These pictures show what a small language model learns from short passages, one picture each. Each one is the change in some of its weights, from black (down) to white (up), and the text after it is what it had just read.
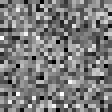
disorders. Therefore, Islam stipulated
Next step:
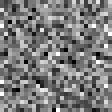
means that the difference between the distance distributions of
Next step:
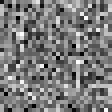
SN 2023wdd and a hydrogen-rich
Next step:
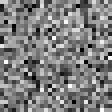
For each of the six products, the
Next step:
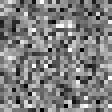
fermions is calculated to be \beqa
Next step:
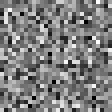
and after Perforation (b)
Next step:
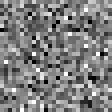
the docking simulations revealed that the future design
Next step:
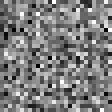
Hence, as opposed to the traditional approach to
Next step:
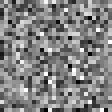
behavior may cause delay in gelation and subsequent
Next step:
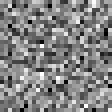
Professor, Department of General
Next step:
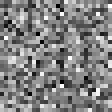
themselves with a particular school after a careful evaluation and
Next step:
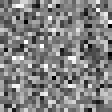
at the same time reduce the difference between local and
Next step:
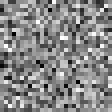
six months of treatment, 89 obese
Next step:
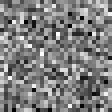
strain} \author{San-Dong
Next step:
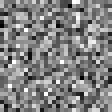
efforts. ML is envisioned to be the
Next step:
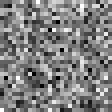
deep into the solar interior, as well as
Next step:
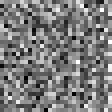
a plasma environment is not trivial due mainly to
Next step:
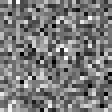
Prasetyo et al. (2022)
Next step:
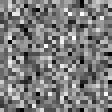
[3] Wei Hu, Lin
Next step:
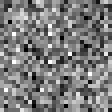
technique for the verification of the retrieved electromagnetic
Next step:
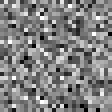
Section II, we briefly summarize the formulation
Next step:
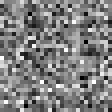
the driving forces and the PHC's context to
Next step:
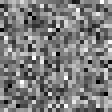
a parallel plate capacitor to get exact
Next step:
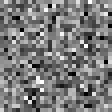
the experiments, the cells were seeded on
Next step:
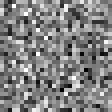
regimen's effects, revising the
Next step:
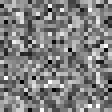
talk about? Thank you for your time
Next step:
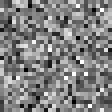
maximum length is a hyperparameter named
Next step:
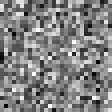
artifact availability and reproducibility in leading computer
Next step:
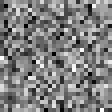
mbar regime,¹¹³ a
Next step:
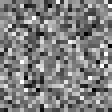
Since sample dimension and surface condition greatly affect the
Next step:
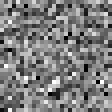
to priority of the job (Eq.
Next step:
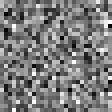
at negligible pixel noise rates is determined. Finally,
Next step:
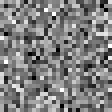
compound, indicating that possibly the iodine
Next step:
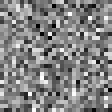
$B$ seem to behave oppositely
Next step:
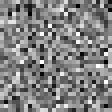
The equations were solved with the COLSYS
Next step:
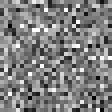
e-payments system Belal
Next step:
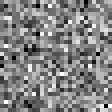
subset of sequences to use in the more complex
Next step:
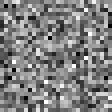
many diseases including kidney stone,
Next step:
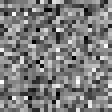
of $j$ towards the TL. The
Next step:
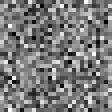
\bibinfo {author} {\bibfnamefont
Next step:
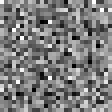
productivity of intercultural interaction. The rapidly
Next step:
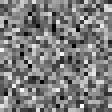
the pH range of 6.5 to
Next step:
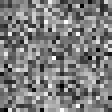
cut-off at 336 nm, which
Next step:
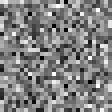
the interval $[0, 2\pi]$ were
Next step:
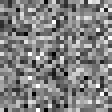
approval is not required for this study.
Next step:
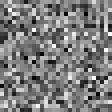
The tolerance limits for interferants are
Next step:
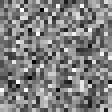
numerical solution of this nonequilibrium DMFT approach,
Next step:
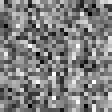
device due to resource limitations or intellectual
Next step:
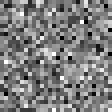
focus both on very long-term use when the
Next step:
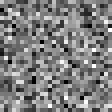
[rounding of the `corners'at
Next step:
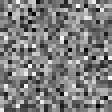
sebacic acid hardener, it was
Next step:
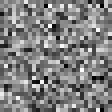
are exploring in this work. Abstract In
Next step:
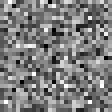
WIMP's cease to
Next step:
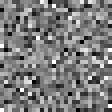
diagnostics now occupy intimate corners
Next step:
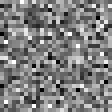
an equal doubt between two alternatives in a
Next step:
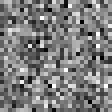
general outcome is that, for a fixed
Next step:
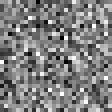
activity. Cash transfers also increased child
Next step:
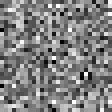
their representations. We employ our classifier in the
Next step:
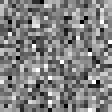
vertex $corrections$ because $\omega
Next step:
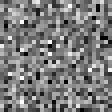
X- 21 sūtras. The
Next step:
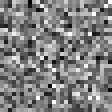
voltage threshold and hence, all propagation delays.
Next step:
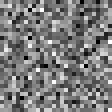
\textsc{Orion2}. In order
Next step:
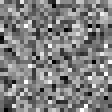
over most of its remaining lifetime: indeed,
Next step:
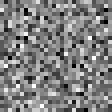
CS Graduate office staff. More
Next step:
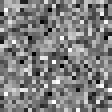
of $\dz\to \kshort
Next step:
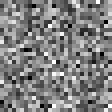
We have found that our constraints are always consistent with
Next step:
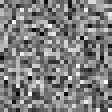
Three-Quark Potential in
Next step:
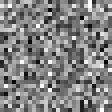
as those in the suburbs. The paper
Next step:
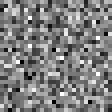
stimulating and supportive parenting standards
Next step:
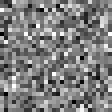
decreased in each iteration until a minimum temperature
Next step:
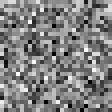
the weightings for modal and intended child
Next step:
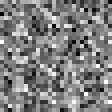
with AI feedback develop stronger self-regulation
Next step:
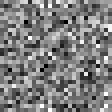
two contributions, the total number of games,
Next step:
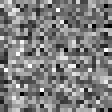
strings and W represents a witness,
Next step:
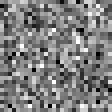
a complementary test to identify general diseases and
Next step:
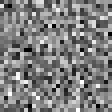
analysis highlights the importance of choosing the right
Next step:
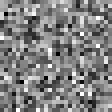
distributions and preferences of anchovies in
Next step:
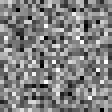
charmonium decays and two-photon
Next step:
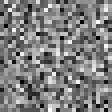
crack speed is $v$). The crack
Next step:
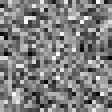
very sharp and the TEP can be
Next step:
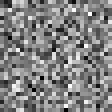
reliable biological diagnostic testing in situations where
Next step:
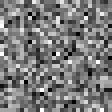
the REVs and LEVs are
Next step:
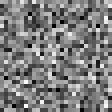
the improvement and increase in the probability of the
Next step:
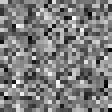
of this equation, together with its perturbative
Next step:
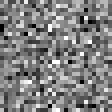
will appear in the supersymmetry transformations and
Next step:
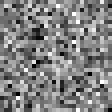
valley degrees of freedom is critical and challenging for
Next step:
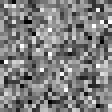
However, in these cases the APs are
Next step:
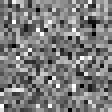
size was higher than 50, the normality
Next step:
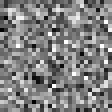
helpful tools to facilitate the investigation of spaces
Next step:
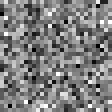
is the task of obtaining awareness about the spectrum
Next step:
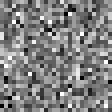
evolution of phenolic compounds in the
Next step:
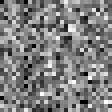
\caption{\small{The eigenvalues associated with the
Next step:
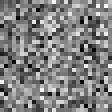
considered previously in the form of a Gaussian cloud
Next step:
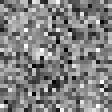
conflict of interest. DATA
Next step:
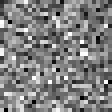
ADMET (Absorption,
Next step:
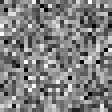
the simulation. A corner was cut out for
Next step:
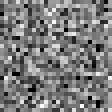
is related to metallicity. This is certainly
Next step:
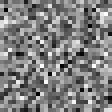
from string theory side~\cite{FT03}
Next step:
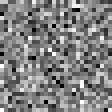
and long-term neurodevelopmental
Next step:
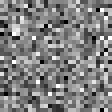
sector and socioeconomic background was assisted through a
